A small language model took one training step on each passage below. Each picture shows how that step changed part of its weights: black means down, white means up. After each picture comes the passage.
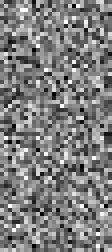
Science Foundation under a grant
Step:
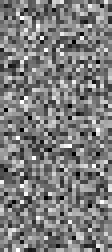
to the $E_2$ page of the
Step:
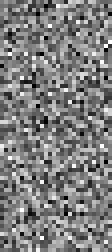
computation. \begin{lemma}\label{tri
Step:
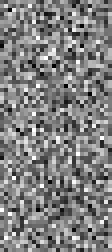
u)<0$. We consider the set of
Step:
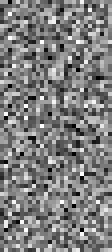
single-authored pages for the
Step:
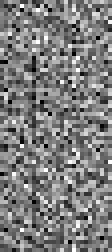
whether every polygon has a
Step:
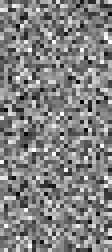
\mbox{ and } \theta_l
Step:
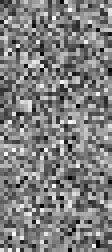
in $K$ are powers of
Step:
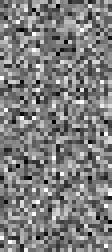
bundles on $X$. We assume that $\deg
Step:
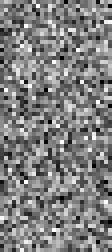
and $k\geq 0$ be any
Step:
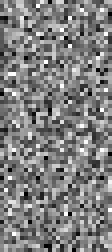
order boundary value problem, no matter which type
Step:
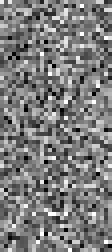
numbers. These conversions commute
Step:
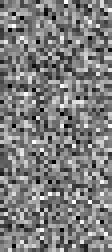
staircase triangulation. The case $n
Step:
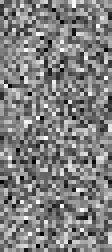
random variable with distribution function $F$. Then
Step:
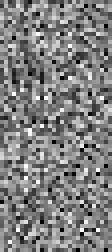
compact Hausdorff spaces are formulated
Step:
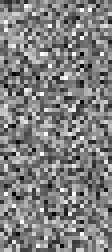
boundary path space defined by Webster.
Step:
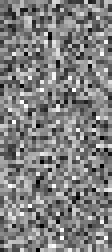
the point $x_0 \in R$ if
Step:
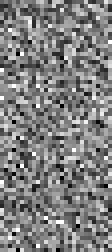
in the effective version of the
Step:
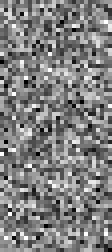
$A$ finite and $\p$ a continuous
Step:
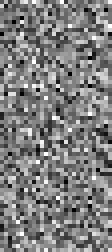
$\cN(0,1)$ random variables and
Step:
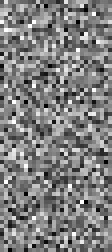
penalty stabilization term, where
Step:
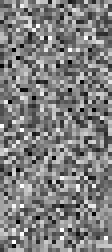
of the ball $B_h,$
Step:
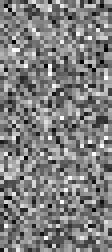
E(G)$. Let us construct an
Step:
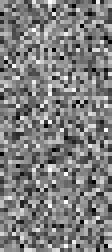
i_{s})$, and we denote \[
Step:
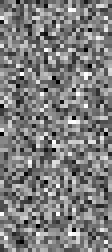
sum of the entropies that
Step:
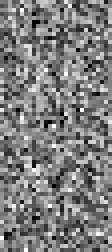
in such a way that the line at
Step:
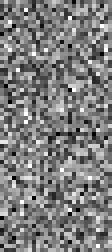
misprints in its definitions of the
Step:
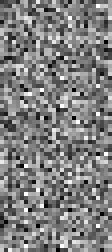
that at each point $P_i$ the
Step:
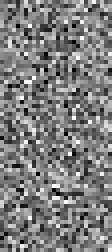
\longrightarrow \infty$, the agreement
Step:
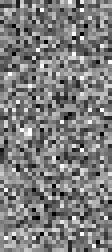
$F$ which are pull-backs of
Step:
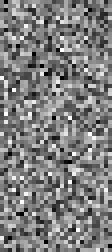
where we denote the edge connecting vertices
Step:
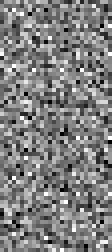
of $\grasstbd$ on one
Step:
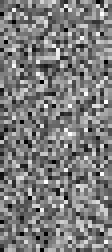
estimate in Theorem \ref{kakthm}
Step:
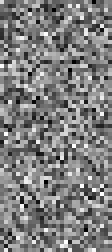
The scenario generation and
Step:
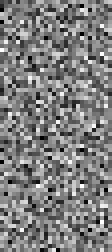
category. In this section we assume in addition that
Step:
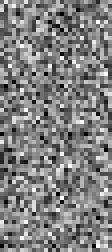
of $Q_\ell$ and 42 of its
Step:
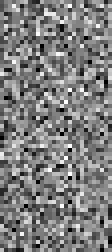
is a classical nonlinear optimization (or
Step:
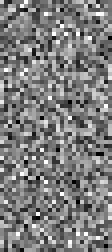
or a 2-cell of $L_m$.
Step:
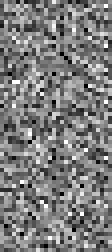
the ratio of the ROM time
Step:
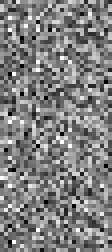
used to solve tridiagonal systems
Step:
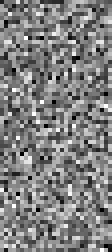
$x\in\BbbE$ the following
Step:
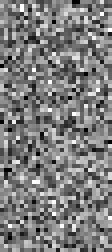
exist. For a closed manifold $X$ consider the
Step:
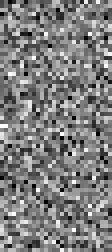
the corresponding product in $\cc^{\si}$, given by
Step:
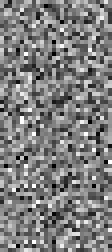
a morphism of total complexes
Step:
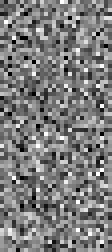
second definition may seem too ad hoc
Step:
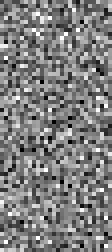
references are given. \newpage
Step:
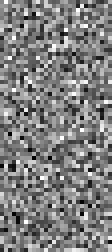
Composition-Diamond lemma for
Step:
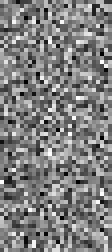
differential topology, the sections and
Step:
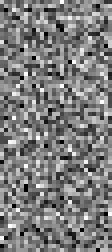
often is even unable to reach the solution
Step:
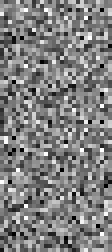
above Theorem~\ref{t52}.
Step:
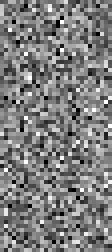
the estimate \begin{equation} \|
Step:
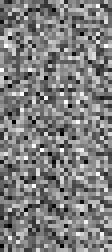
result from using only one of the data modes
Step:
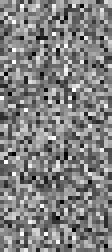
new characterization of the action of the left- and
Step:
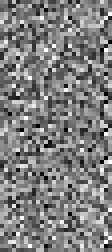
\end{theorem} \begin{remark} As
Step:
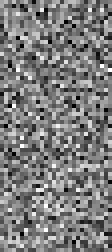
\ref{section4}, we conclude the
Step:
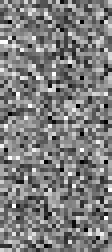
we now restate. \1\1
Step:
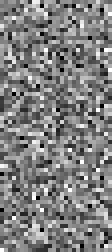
of Theorem~\ref{mainthm}. \qed
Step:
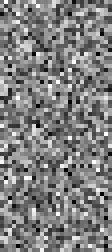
- x_j)$. The gradient
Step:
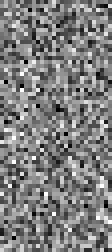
a discontinuous function of $\u$, and
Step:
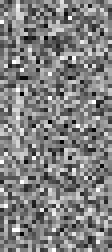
meaning here: it corresponds to fixing
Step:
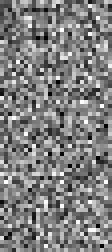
increases in $x_2$ in the
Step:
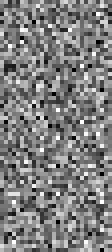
until this arc is discovered
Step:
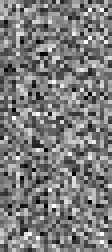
case the definition of the perturbed solution
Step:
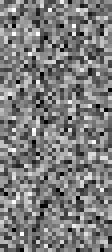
is a certain generalization of a
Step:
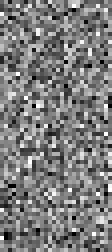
union are nonempty. If the initial state
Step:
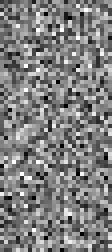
of a hyperplane, so $meas
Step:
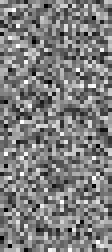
carrier surface of $M_1$
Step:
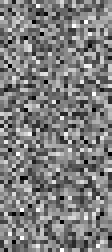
( 1 / t )$ for all $\alpha
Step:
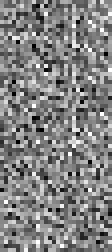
Therefore it is evident, that
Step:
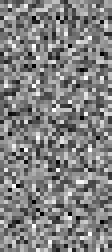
is not new, but we present a proof for
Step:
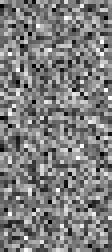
dotted line in each panel. The
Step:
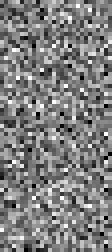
completes the proof. \end{proof}
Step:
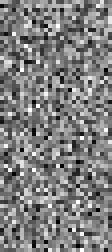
can be written in the following form:
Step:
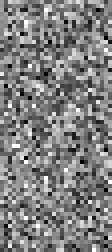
\frac{c^2 \gamma \gamma'
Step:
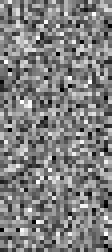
$F = \bigcup_j F_j
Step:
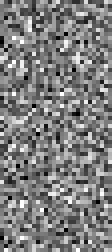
a hyperbolic structure, the fundamental
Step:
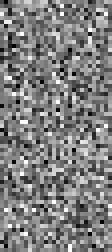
it follows that the elements $t_w$ are
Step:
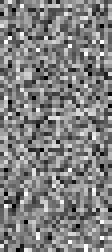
< 1$ then for any $k\ge
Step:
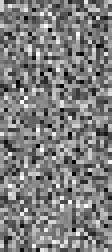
on the vector space generated by $e$ is
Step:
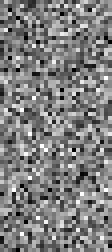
\cite{EM72}, we may
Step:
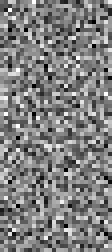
\item [\bf 3.b] Define
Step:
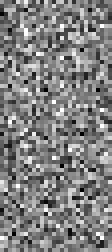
for }r-1\le j\le
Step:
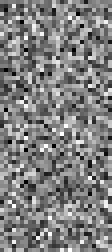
any $V\in\ci_G$,
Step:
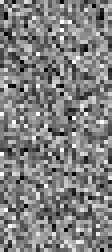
with the notion of symplectic
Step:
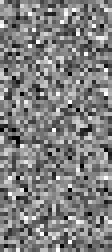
all mappings $T_y :{\mathscr
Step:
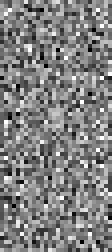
we have for $n=1$ that
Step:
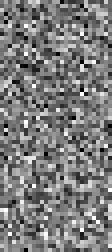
right (the children are
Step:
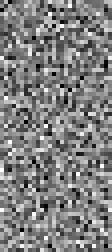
in general, split. A \emph{vector
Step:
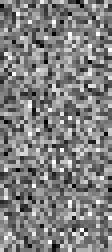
the other ``triangle inequalities''
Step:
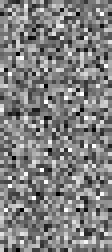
est triviale~: le poids
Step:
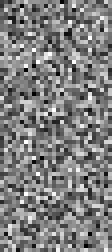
definition of volume have the best
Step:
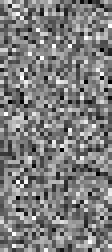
each ideal $(I+\fm^n)$
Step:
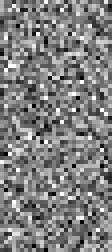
black body intensity, both
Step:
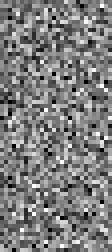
a systematically statistical
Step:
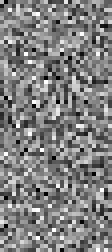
we noted, one of the best examples
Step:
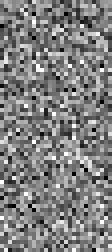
from the maximum principle that there are
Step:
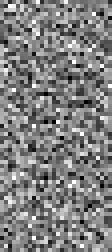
{\it compact\/} Cayley
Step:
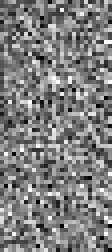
$\widetilde{\Lambda}_0$ is the standard
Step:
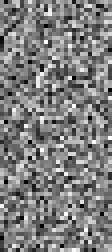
if a FIG-optimal
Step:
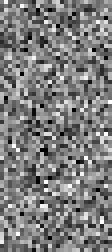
limits of 1, 2 and 5 minutes
